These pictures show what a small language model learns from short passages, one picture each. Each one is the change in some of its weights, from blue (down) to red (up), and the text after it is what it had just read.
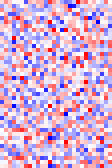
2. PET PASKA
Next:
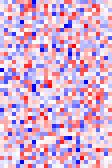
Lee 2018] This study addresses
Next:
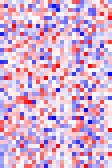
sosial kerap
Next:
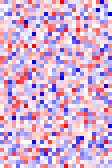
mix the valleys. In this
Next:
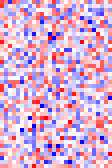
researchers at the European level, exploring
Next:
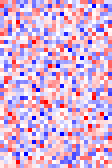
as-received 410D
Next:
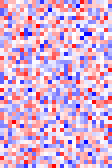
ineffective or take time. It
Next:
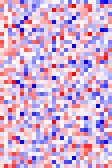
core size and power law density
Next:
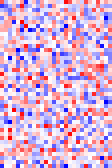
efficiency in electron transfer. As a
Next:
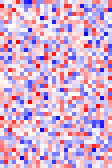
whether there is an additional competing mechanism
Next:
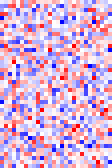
a few PNe. Abundance
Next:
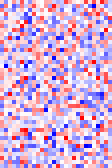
and short term variability in the observed spectra
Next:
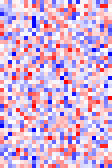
details from the workshop discussion, as
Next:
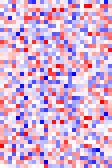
first initial step towards successful infection control of
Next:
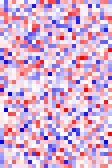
tab to look for a different,
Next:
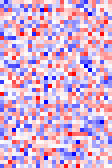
a large tail extending to high
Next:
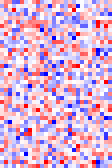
a 4K$\times$4K
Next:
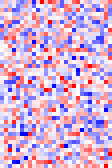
и литература / Languages and
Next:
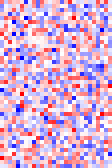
events and residual gas. For this
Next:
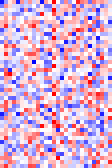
APPROACH TO
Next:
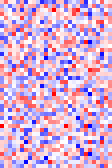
la esencia de los cuerpos
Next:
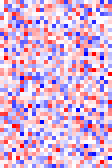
cultivo donde los niveles de
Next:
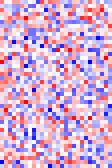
for the front side of material
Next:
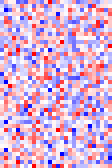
{\em tree-reweighted
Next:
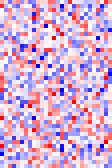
the user mobility model and the performance
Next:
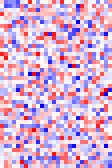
range. Dotted line shows the
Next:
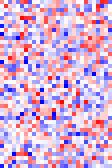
formal best fit (lower, solid
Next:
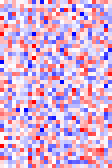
the relation between time, position, velocity
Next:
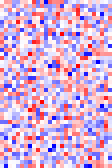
relação aos usuários
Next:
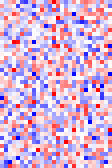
Surgical intervention confirmed
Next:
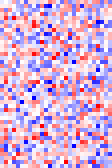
QPOs in Global
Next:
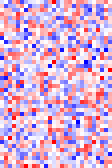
intelligence is not limited to visual
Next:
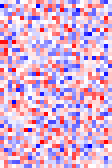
users in all cells are henceforth
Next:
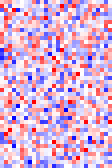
as the annihilation and
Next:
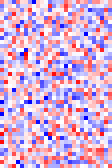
From China. 7th Annual
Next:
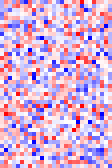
- La Scoliosi &
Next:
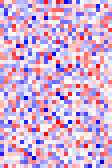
a microscopically disordered,
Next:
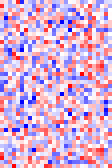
advanced our understanding of pressure wave formation
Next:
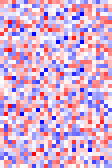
heritage. the concept of
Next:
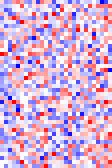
run on from here. New CCD
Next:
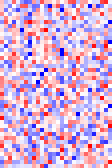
in the topological and fluctuating sectors.
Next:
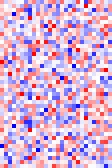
such a case, one can expect the
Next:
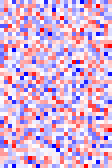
uso do andador pode
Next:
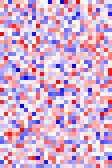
the most important peculiarities of
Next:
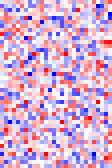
predicted to be 20 times higher than at
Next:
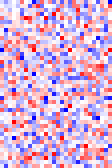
importance coefficient for each of these candidate
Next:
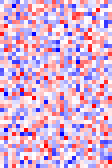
the headlines were typeset
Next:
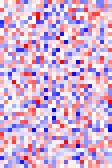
a que somos un país
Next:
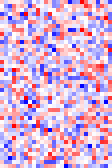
stress due to challenge, or due to
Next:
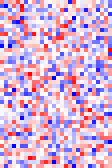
we propose this new synonym.
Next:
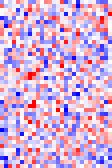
consistently provided accurate and valid
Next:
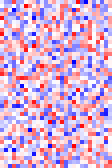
the resolution and reproducibility of the
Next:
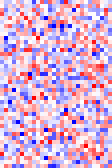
90 5.2 General discussion
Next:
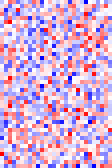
standard radiative electron-positron pair
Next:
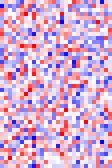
the pigsty) in relation
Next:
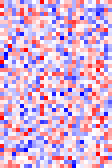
we usually start from the works using existing
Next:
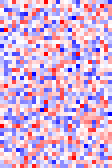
uses assemblage theory to develop
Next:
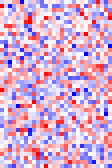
global optimization where the sum of all effective
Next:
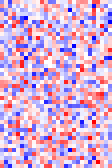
articles propose. Keywords:
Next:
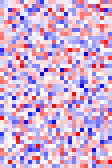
still in a start-up phase.
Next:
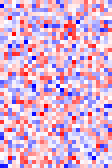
Theft Detection using
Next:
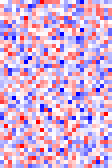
to background traces of solvents
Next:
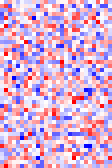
researchers, and policymakers,
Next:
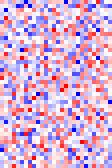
synchronization [1].
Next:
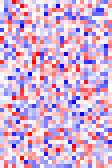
and control of humanoid robots
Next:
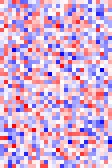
data and results, where the protection
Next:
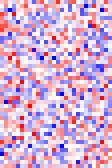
reconstruction configurations are included in the same
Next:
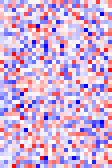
from mouse embryos,
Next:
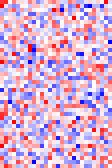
time step. In practice, the solution
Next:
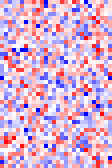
"Xudo bizga
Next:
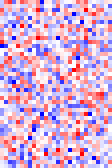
Act reconnaît
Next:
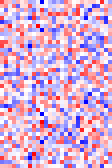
بر موانعی
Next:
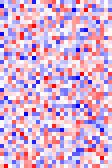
opracowane. Wybrane
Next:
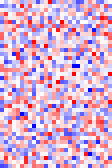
space) amenable to a
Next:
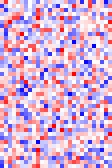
after an hour of training.
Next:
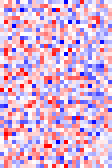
(50%). The mean age of
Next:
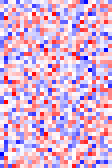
markers. Unfavorable
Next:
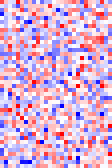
an accuracy of 98.01%.
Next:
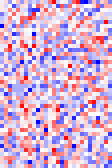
the Nobel Grid architecture
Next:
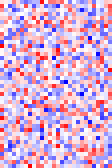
\end{displaymath} and
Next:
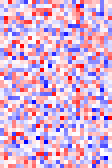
alguns instrumentos e/ou
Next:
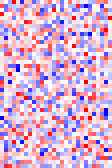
experiment selection of 1,000
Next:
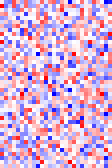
respond well clinically as well as
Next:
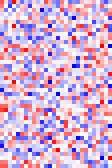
alternative theory (VP) in which
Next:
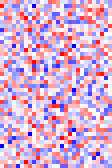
the radar data concentrator
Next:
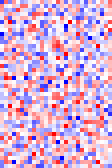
(vagina), serta 4
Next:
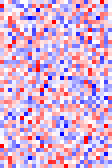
la recolección de datos
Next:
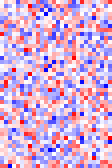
how one interprets chapter
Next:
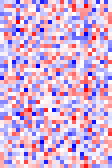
respondents contacted LSFRRS
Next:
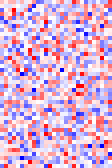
To date, there have been three
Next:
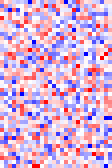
of 2$\alpha$ taken from panel
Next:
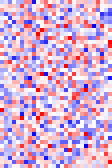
co przedyskutuję
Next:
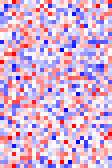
where more than 95 per cent of
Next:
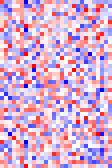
VII. CONCLUSION The
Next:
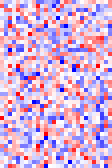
йдеться про
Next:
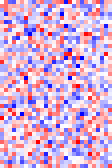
concentrons plus particulièrement sur
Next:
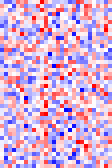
of noise on the quasiparticle
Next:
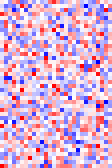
model is trained to classify the
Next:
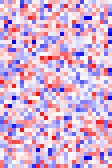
и всеобщего
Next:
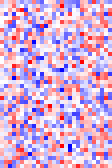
между экономическими,
